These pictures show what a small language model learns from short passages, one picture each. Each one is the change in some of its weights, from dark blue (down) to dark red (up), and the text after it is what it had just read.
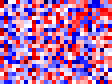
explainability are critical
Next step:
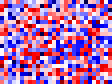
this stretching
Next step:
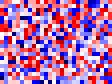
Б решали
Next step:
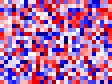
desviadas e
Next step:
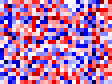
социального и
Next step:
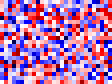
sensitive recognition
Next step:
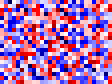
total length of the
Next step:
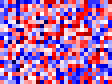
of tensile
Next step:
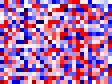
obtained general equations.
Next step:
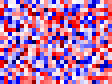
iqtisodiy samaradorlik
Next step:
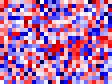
fact this oscillation is
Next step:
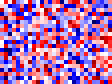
como el de los
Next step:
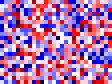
of Physics and
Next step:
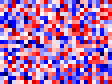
vez en cuando
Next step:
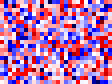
The content is available
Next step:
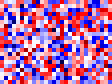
interest since the
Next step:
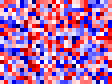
a list of
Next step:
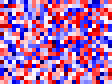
The article improves
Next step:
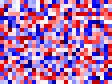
bilim darajasi
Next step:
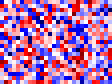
on the left hand
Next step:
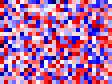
decay rates determine the
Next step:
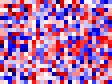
residência para
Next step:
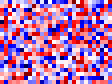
gauge transform ---
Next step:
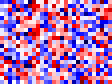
function of mass number
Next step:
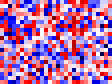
faults in the
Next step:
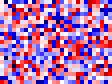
with respect to
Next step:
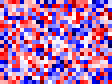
describe the algorithm,
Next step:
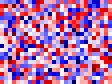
os estudantes
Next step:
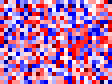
timbre no
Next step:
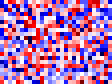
in matrix form,
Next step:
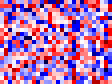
black hole is called
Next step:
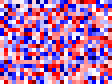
commonly utilized
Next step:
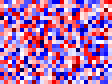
patterns in short polar
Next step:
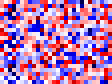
mounted at
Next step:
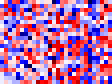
theory with the gauge
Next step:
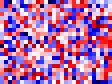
emission region is completely
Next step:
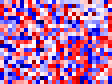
along the direction of
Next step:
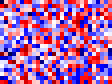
to the main
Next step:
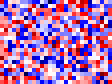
The goal then is
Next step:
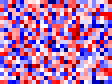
in experiments is the
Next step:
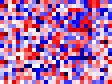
the most typical
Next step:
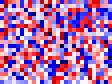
the template
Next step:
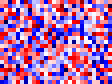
enable the full
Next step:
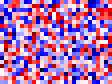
have positive discrete spectrum
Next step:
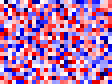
the same temperature has
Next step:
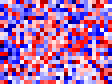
agora suas
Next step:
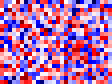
was made to view
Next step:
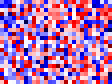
gerados pela
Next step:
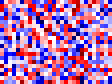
of the unit
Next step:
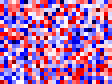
implement. To test
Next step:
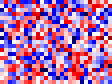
for understanding and
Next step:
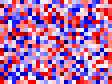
confirmed the predicted
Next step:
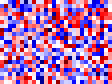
No such correlation was
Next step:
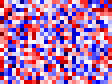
speeds. The
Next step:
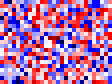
sus operaciones
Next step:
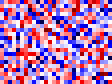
of the solution to
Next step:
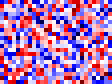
of the rows
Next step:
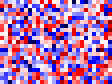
et moi*,
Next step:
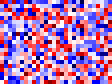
bounded interval
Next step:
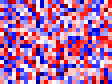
neglected), the
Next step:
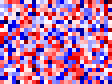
normalized to a
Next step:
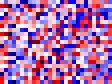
smart decision
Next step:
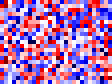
the Food
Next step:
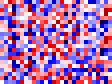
terminlari ham
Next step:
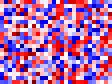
fitting coefficients |
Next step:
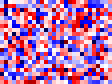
both pulsation
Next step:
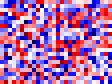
à qualificação
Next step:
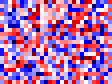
se figura 8
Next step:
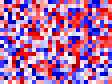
measurements of the
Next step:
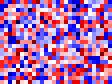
without inelastic
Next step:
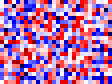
tarixi davlat
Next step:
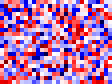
on observations collected
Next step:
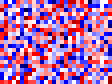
the nonlinear network response
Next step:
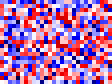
transient objects in
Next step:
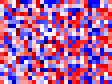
numerical analysis on the
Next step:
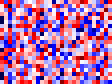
latency or compute
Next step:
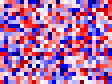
consider a variant
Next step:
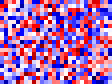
the features of
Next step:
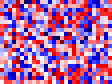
From demonstration to
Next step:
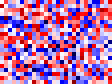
anterior cabe
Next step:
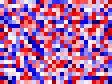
proxy to the
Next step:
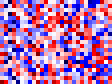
casos de
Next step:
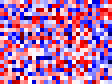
сила і
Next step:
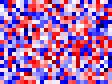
as coordinates of
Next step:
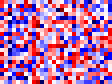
estación total y
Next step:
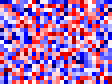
and secondary species
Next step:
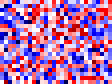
social, uma vez
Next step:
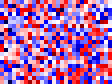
onde a
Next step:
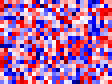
choose these factors such
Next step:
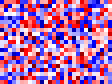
such a system when
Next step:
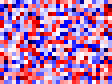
dyes due
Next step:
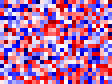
order. One may
